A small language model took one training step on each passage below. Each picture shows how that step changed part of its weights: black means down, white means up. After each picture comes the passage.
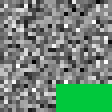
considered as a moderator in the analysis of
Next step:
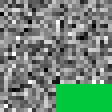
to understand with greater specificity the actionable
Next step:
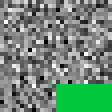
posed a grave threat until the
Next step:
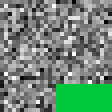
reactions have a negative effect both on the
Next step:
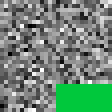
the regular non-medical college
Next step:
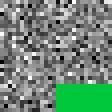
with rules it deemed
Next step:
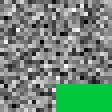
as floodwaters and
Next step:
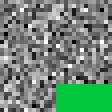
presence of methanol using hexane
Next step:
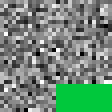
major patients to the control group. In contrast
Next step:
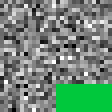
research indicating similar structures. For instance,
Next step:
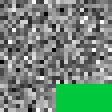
(e.g., reduced input costs),
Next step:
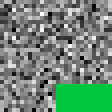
non-significant differences in
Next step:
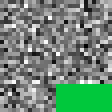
often accompany compulsive
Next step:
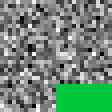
S.P., D. Saha
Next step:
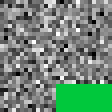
the sides, creating compacted
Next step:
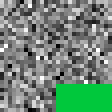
Anxiety and depression are
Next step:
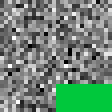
engagement and performance in the secondary
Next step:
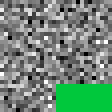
of simulation models on LFHL
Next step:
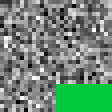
food, water, and energy. This
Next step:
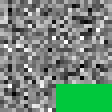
fine on the unsuccessful
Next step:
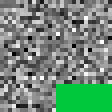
displays. This graphical approach is
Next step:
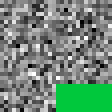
authors have declared that no competing
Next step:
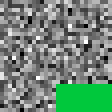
of selective inhibition of the
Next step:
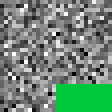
committee. The article has been
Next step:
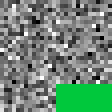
ethnicities (Chen,
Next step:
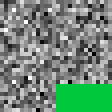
side of the coin, we can see
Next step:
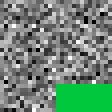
market for an open science initiative? -
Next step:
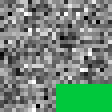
been made to understand the level of
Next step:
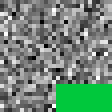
involved with blue ammonia are the
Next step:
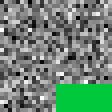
with breakout rooms, monitoring
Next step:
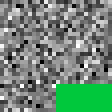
and a physical examination, in addition to
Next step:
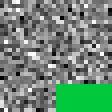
Ni resistant bacterial strain
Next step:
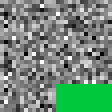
pressure weight Volume filling factor
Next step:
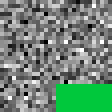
myth's cyclical potency.
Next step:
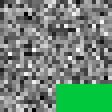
the Technical University of Lisbon,
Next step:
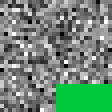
to verify its reliability and
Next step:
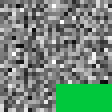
reasons for which a patient could potentially
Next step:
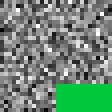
and the service provider. We note
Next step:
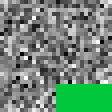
the other hand, can develop into chronic
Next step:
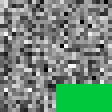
composites, have nine independent elastic
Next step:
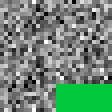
shows that the coefficient of Government
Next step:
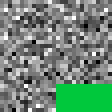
The major variables controlling the resin pressure
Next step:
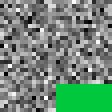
at GLOBE summer
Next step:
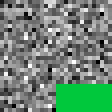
the economic groups in Santa
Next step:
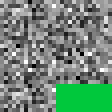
interactions were actually higher than the
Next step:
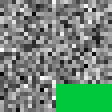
detailing of the anaerobic
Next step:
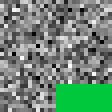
Syvridis Cyberus
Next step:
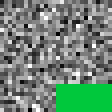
other hand, the high pace increase in
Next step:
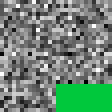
Before or after each sample, the
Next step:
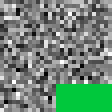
winds and shifting sand."
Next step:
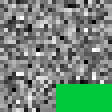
muscle damage or inflammation
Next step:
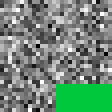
we maintain the system model of Fig.
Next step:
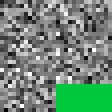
the paper. D. Evaluation and
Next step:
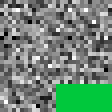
took place in the Turkish
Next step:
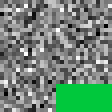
only country with a significant degree of
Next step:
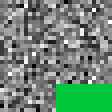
fundamental libraries such as
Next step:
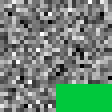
(C) Country scientific production;
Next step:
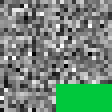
organized by specific rules and
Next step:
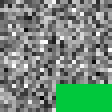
the 3D printing parameters of
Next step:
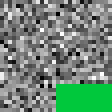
and its 412 implementation simple and
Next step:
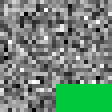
Fear Scale by groups Number
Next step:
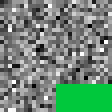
there is currently little information available
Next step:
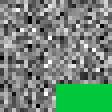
for the Protection of Human Rights
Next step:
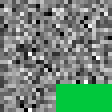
Steph. Seed Oil
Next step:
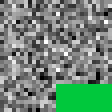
will start analysing data as soon as
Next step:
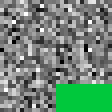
pixels and 30 frames per second.
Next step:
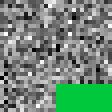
the associated costs, thus taking leadership
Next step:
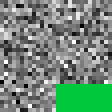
state, and also to protect the rights
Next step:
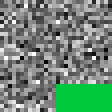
needs. To meet the current and future challenges
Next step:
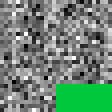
scientific community has been focusing on the improvement
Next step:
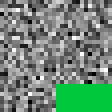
to the energy function of previous methods.
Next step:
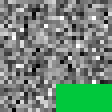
intention of this Act to undertake
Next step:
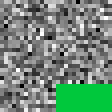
investment necessary for gas utilization.
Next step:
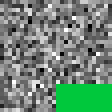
of which the following were selected for the specific
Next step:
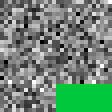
making. In this study, bread
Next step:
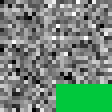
the times and technology will increase the effectiveness of
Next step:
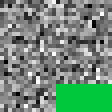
the proposed Fig. 2. The average correlation
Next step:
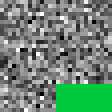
from repeated interactions with the environment
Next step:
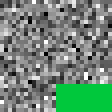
(II).—Solution of the
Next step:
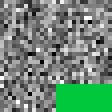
academical ideas, organizational
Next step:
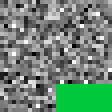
promotion of self-medication from
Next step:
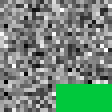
real relationships between the languages, culture and
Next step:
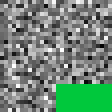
a moderating lever rather than a
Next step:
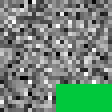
used to describe experiences in Human
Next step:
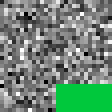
Economics and Policy.
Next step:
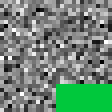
total number of ECTS points. The
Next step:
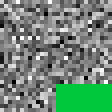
with zirconia appeared as
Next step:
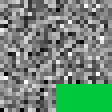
resistant TB especially in low resource
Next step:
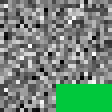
shear flow. This shear stress has
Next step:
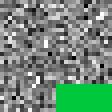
stress. Caregivers of patients with
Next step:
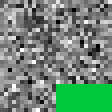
strike actions in public schools including public
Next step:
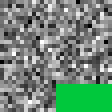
which contradicts modern principles of
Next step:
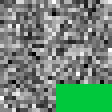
find the appropriate solutions for better patient management and
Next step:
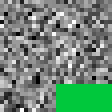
degli articoli in fase
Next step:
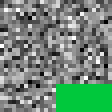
Efficient Network" Published in
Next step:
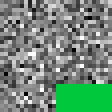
may examine mediating factors such as
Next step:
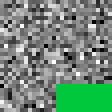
mechanisms to evade immune responses, such
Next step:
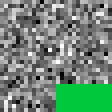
treatments were significantly higher effective in
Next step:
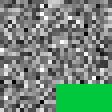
these for each participant) – 10 min
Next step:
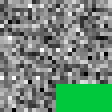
conventional nasal packing for this
